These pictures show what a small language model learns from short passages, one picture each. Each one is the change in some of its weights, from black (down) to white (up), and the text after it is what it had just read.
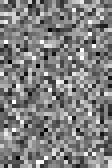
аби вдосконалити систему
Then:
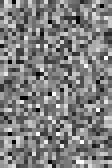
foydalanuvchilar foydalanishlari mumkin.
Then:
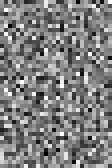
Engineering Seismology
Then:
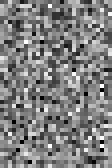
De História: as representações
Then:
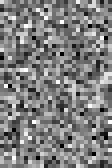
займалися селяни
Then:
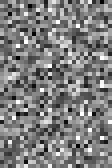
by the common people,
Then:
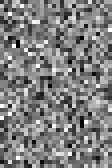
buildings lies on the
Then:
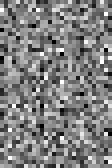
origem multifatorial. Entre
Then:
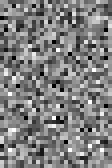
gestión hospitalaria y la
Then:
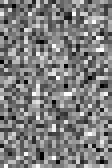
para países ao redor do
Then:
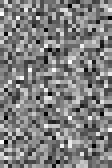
va ilmiy asoslarni amaliy holatlarga
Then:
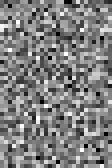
prisión, por rechazar el
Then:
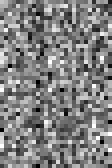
के साथ
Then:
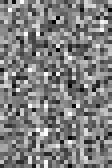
Volume des importations à
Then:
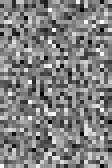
di apprendimento sulla
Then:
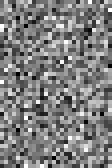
berpengaruh signifikan
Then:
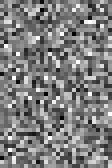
management, state budget,
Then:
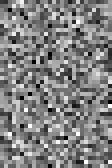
sustainable economic development of the
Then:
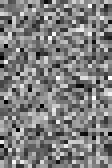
қўшинлари Тошкентни
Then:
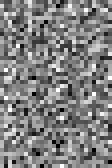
y contribuye al desarrollo de las
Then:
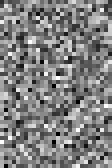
xizmat qiladi. Bu esa zamonaviy
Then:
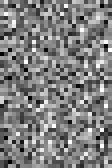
оцінки доказів на
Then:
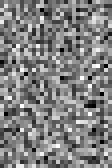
o ensino de Química, tem
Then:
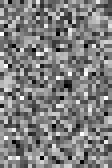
qamrab olishini va
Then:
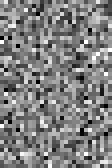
орієнтування індивіда в
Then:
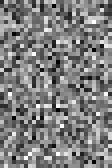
integrando-se perfeitamente
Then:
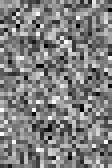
Deng Xiaoping : «
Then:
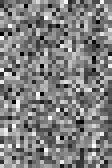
Makkadan quvib
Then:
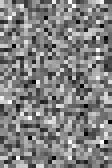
instrumente în aceeași
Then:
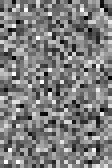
стратегии, в том
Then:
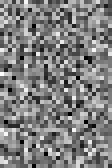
15. Achildiyeva,
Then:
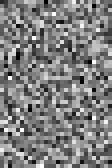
sifatlarni kompleks rivojlantirishga
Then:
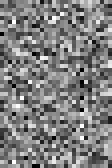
асослаб берилган;
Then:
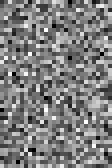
fato de existir na
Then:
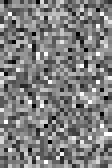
saber*, su primer seminario
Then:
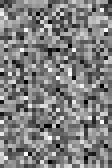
mumkin. Nazariy jihatdan
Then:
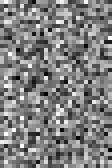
development of physical qualities
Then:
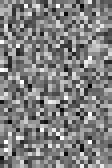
bilan uyg'unligi,
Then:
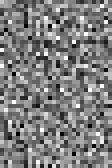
Central del Banco
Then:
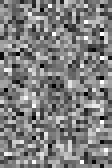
exceções Fonte: os autores
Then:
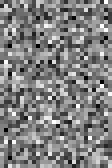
SILVPAST Programa
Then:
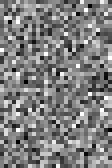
aylandi. Chet tilda
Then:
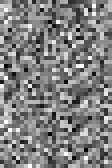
shaxs sifatida ham o‘zini
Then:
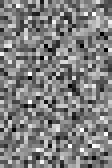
національний медичний університет.
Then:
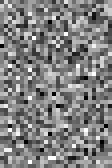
nazardan tadqiq qilish bugungi
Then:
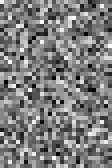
democracy, despite
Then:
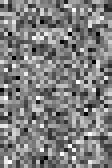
крышки смесителя
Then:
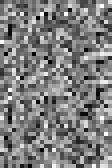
сдвига фаз.
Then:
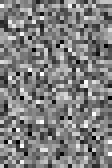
in their periods, put
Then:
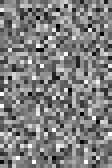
(2024) Tourism in the
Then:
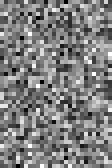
zaif ekotizimiga
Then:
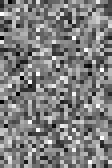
и корыстных людей
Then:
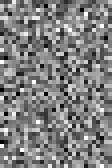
Rights of Persons with
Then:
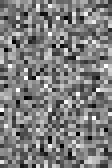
Graduando em Arquitetura e
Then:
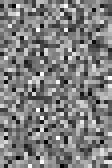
în *Lista preparatelor
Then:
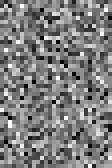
IST Cognitieve
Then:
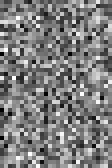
Cambridge University Press,
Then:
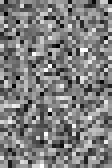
menen sinonim bolıp
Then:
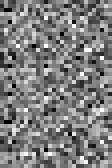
тизимини сифат
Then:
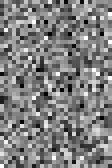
xalqaro musobaqalarni tashkil qilish
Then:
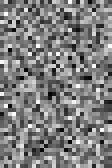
симуляция реальной
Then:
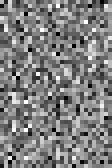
mavzular uchun dastlabki
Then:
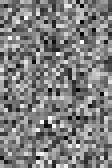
bo'lsa, betonning
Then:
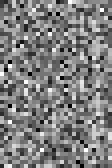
литературы 1. Devlin
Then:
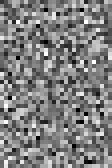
de ce matériau, telle que
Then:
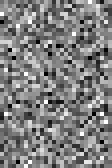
улар учун этиотропик
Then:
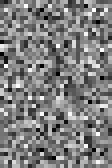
I. Direkte Fragen.
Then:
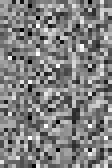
– «коронка»,
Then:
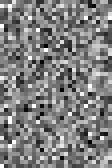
kader kesehatan dalam
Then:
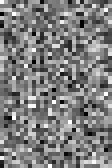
já visto, a energia
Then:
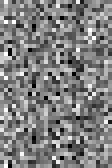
- Aniqlovchining
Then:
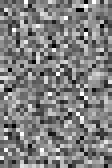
ceux qu'on emploie
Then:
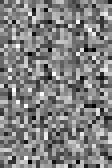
interested, this article is
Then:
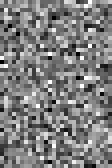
tissus revêtues
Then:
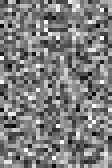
Eugenol, em
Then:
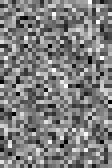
ва асосий эътибор
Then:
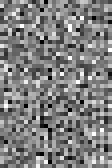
e te vestirei de
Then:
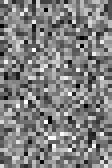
раствор КМЦ,
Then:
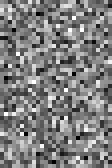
ular o'zaro har xil
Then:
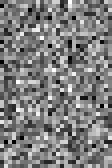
Rojo et al.,
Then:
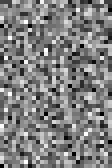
en het Verenigd
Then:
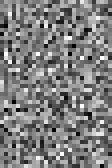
a Emenda Constitucional nº
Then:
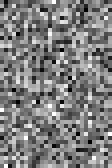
our thinking. Based
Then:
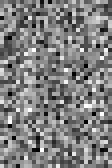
perspectiva surge com o objetivo de
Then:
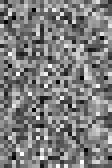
aprendizado de máquina
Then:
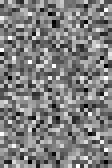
peste, la cólera,
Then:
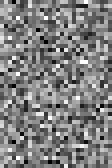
to'g'ri keladi.
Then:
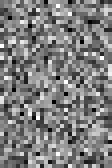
nos despedíssemos sem
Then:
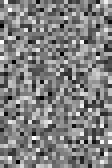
donde se asigna una
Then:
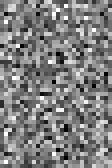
Ko'zi kosasiga
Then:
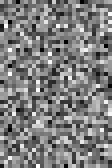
pay attention to best
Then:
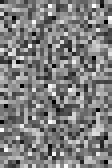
виявлені обмеження
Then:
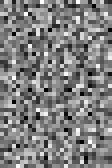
les cyclistes.
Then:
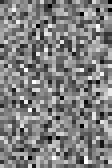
probable que sea afectado en
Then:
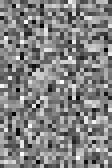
میں خواجہ نظام
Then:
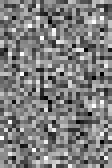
e o debate sobre os riscos
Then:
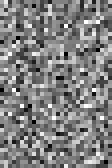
розуміння мирової
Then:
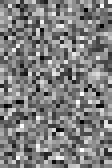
habituales, la realidad
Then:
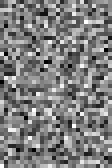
de cajas del ICA y
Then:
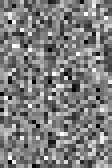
Общим для всех
